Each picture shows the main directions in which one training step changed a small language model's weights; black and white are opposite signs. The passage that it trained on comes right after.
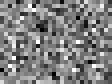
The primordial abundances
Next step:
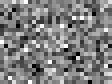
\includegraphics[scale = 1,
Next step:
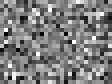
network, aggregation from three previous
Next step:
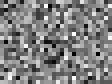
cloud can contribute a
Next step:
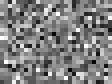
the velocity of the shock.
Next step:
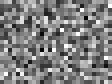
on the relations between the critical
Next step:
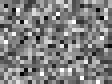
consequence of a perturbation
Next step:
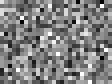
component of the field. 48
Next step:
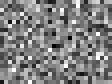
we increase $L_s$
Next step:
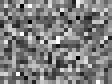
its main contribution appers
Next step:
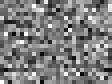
a leaky mode on the
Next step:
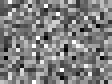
which will be used to store
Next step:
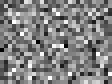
they are extremely uniform and
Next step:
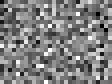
emission disk along the semi major
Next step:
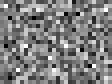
each image. A Moffat
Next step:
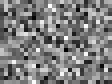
debate regarding the
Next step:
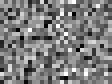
tens of nanometers
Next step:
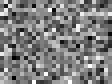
access is required, it should
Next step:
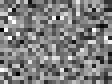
Illusion being to
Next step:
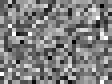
the following elementary identity which
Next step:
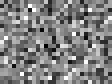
axes, it is important to
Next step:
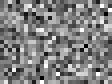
like sorting the elements in
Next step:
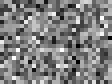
expected with a simple extrapolation
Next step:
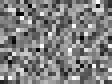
where ``$rm$'' denotes
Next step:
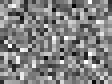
well with artifacts that
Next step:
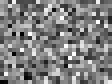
the internal parts of the
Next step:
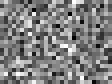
The rate of accretion of matter
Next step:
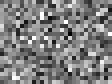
would imprint in the
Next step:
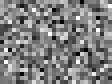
results suggest that a large
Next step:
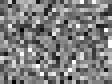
the transverse spin asymmetries
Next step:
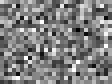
as Fig.~1, but with
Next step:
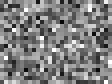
to anomalous results unlike the
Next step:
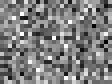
of the sciences*.
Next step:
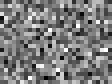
than the HP model, as
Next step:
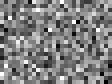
cycle van der Pol model
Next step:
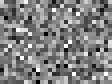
of the sample, whereas the
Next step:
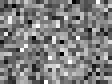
conformal invariance to
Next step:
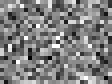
are symmetrically localized at
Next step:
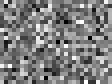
cloud and fog service
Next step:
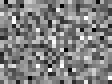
and (b) German
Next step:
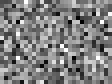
coefficient of SAP under no
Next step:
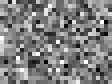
the PAPER-64
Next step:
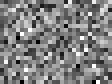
the same $\varphi$, as expected
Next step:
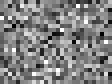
as much faster inference
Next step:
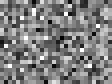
\end{equation} Thus,
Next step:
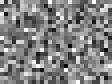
all valuable help), who
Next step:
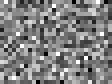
computational details and describes a
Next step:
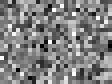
the scheduling,
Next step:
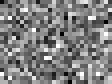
in changing handedness of
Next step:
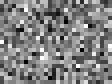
framework for gate-based quantum
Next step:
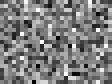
a potential barrier, is
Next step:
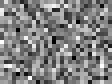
configuration for the measurement. This paper
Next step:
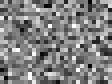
a reduced number of samples can have
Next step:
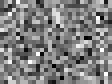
be used for diverse applications such
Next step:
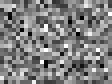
obtained using the polynomial
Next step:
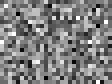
rank $m$. These
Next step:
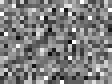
fluctuations of conserved charges
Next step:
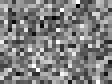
magnetization has to be large
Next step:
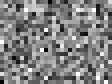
1 dB drop in
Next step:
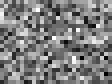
free-space path, the
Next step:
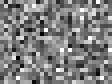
to project financial
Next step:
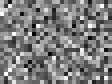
can be noted that the
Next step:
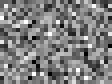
\simeq & \Lambda \int
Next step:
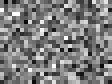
done in a number of
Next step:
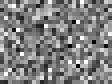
blocked amplitudes within the
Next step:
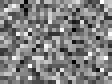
3$, leading to $\pm
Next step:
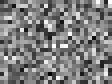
study were performed using the Monte
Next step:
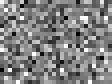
constant counts can be approximated
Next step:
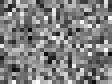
be discussed in the following section.
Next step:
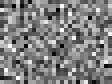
Möbius strip
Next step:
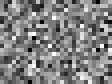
or the transmit powers of
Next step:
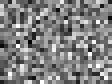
that the different terms entering
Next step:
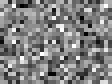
characterizing the background fields, the
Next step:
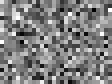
graphene quantum dot
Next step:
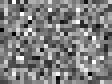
first quasi-stationary
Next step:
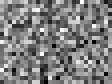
$f^{-1}$ for various
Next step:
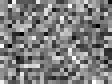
the perpendicular shift of
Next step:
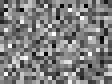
year due to the orbital motion of
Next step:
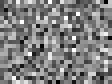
denotes the performance with query
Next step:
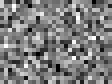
fixed density $\langle n \rangle
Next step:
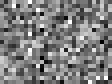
for the multi-emitter
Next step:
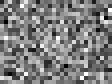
large scale problems. By considering
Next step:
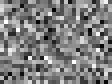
impose the spherically symmetric
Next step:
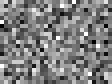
stars distributed from 0.1
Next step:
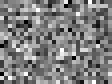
a deterministic interpolation
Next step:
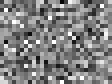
X$. One way to try
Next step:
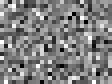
transition frequency to magnetic field fluctuations.
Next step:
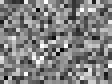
and at apoapse
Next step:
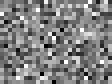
(Number of days between
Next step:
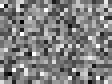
because of the reduction of the line
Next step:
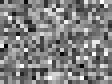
Zysman, J.
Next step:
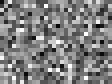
scale at which the gravity effects
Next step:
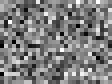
for variations in runtime and
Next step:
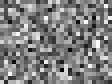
object. - *Write
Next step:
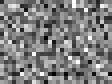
combining the results of the different
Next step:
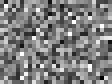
resum\'{e} of
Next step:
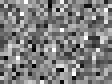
stall, in order to
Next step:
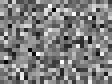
the plane. However, because
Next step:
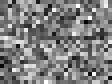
the issue. The robust
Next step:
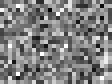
enhance particle scattering, when
